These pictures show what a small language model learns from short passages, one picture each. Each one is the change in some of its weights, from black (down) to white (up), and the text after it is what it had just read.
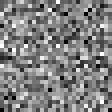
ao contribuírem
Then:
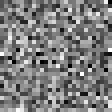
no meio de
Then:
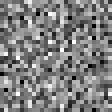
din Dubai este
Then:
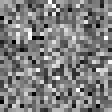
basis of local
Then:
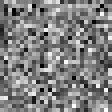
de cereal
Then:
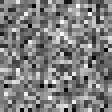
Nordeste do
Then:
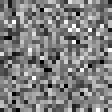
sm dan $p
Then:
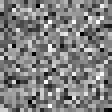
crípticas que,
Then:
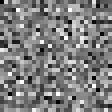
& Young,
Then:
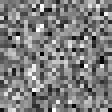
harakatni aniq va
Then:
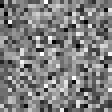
destinada a
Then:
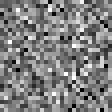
partilham de seu
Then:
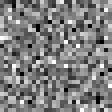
науки :
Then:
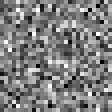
Hla Alê
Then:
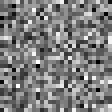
E A R C H
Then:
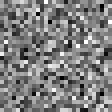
ser apenas
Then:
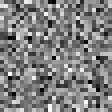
wohin sich ein
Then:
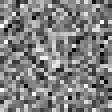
apa yang baik
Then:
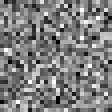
ем» которых
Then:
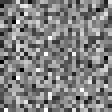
ega bo'lgan
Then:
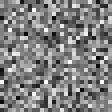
belum memiliki
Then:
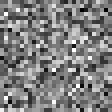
dan palea,
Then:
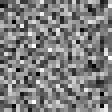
uchun foydalaniladigan
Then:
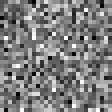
fase tão
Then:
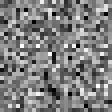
alcanzar una
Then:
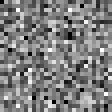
Doutor em
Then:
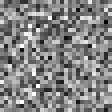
در جایگاه
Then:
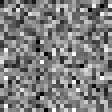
tilidagi gapning
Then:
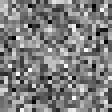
Russian Journal
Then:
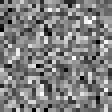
cervicales en
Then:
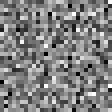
rehúsa a
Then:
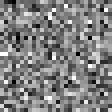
вновь имеют
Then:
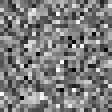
Educação pela Universidad
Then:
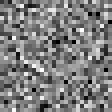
pudo establecer
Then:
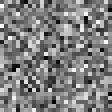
educational process serves
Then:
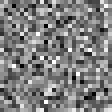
pedagogical technology
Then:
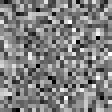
підготовки та
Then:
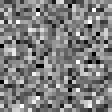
теорія та
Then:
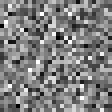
literature is
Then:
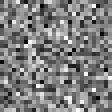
Big Data va
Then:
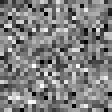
estudio del cálculo
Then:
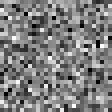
The impact of
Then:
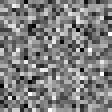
castigados de
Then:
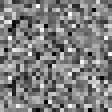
на промени“
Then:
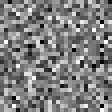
mln ga
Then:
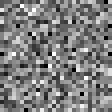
ishlab chiqarishni
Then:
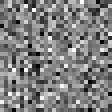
is evidence that
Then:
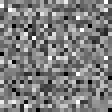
is an effective
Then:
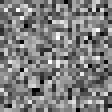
ve bu yönde
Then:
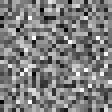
del cortile del
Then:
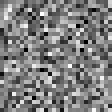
de confiance
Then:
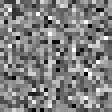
горения – до
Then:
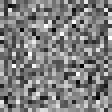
ayrim asarlari
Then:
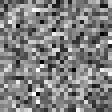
til esa madaniy
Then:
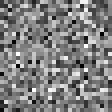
na Constituição
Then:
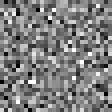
заведения 302
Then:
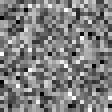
Tidak hanya
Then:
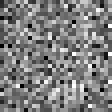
formi, ali
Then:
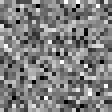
penelitian antara
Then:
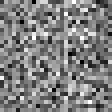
organik modda
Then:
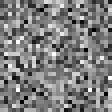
de dados D5 do
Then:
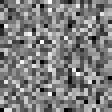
n'a pas pu
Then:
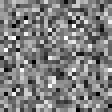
women to
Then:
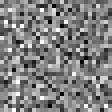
durante nueve
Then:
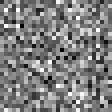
2, article
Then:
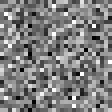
protection remains
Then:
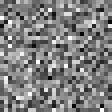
van zo'n
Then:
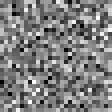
- ҳар бир
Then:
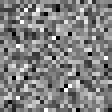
с особыми
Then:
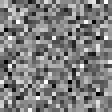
терминов —
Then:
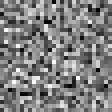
rivojlantirish zarurati
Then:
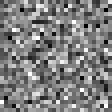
sezgi organlari
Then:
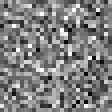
contrôleur des
